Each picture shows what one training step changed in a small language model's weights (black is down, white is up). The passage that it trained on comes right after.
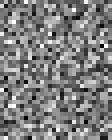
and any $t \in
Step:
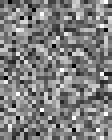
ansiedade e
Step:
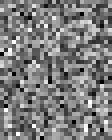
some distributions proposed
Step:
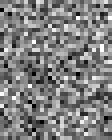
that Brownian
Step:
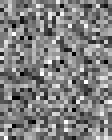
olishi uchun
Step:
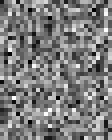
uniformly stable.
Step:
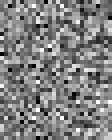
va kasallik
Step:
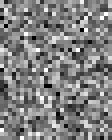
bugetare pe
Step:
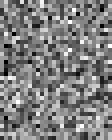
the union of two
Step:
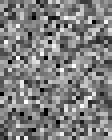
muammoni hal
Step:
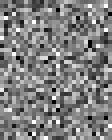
linearization. We
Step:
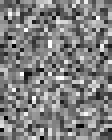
invertible, but
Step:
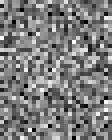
de cirurgias
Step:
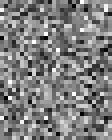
auch in Form von
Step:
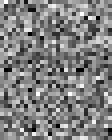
For a linear partial
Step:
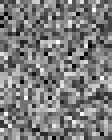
depending on the
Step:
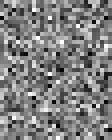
ت: عبد
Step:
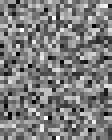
vertex 5 and then
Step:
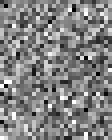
$A_d$ its
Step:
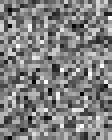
the moment map)
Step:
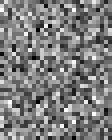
für die Schweiz
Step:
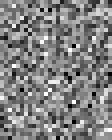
підйом до
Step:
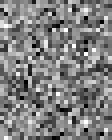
of all UAVs
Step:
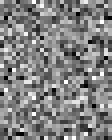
collection of All
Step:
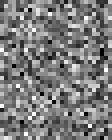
used to define it.
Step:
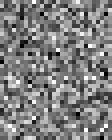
we write $\sigma
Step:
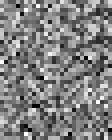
$p$ such that
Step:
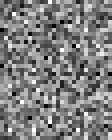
Landau}, est
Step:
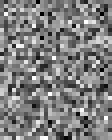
graphs $\bar B,
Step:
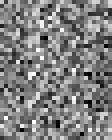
lo mismo, o
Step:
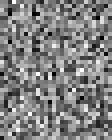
they sample the
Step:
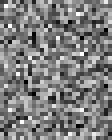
of a function theory it
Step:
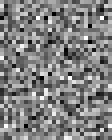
\cross C$,
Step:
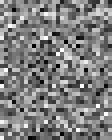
Review B
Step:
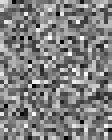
and what implications
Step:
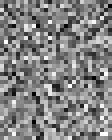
$\lambda $ is fixed
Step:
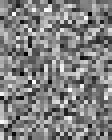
of medical workers
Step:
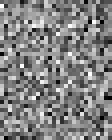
different notion of
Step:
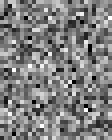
descendant operator
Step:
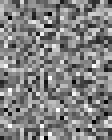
Ценности и
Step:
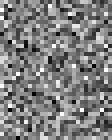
is more computationally
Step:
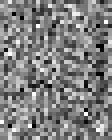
which minimizes the
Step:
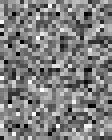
(iii) will
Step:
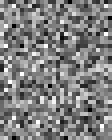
M. Eshaghi
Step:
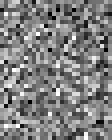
\\ Let $S$ be
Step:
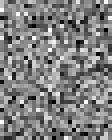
give a new
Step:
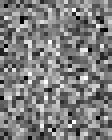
i compagni e
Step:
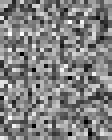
nos cursos
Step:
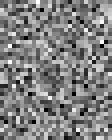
outro estudo.
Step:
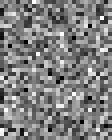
\end{align} where
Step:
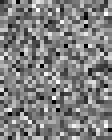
parameter. We also
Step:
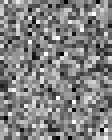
y motivaciones para
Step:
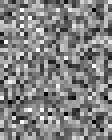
which are not boundary points
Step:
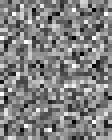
only one more time than
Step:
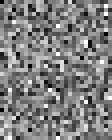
differentiability. In
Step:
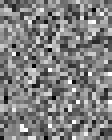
кущів, з
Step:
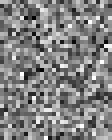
has interstitial
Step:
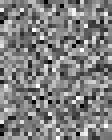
kann mich der
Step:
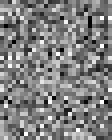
que se recicla
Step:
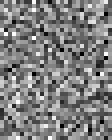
the middle point
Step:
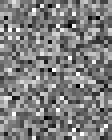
que de maneira
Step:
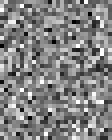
not impose any condition on
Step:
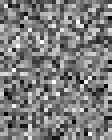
the derivation defining
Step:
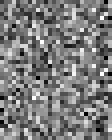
relies on the
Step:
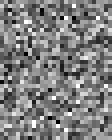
of sheaves
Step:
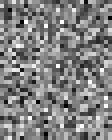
the RHS, we
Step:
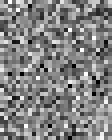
è uno dei
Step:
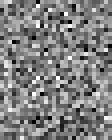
Jenis Hasil
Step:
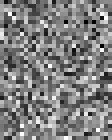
on $\la$ spaces
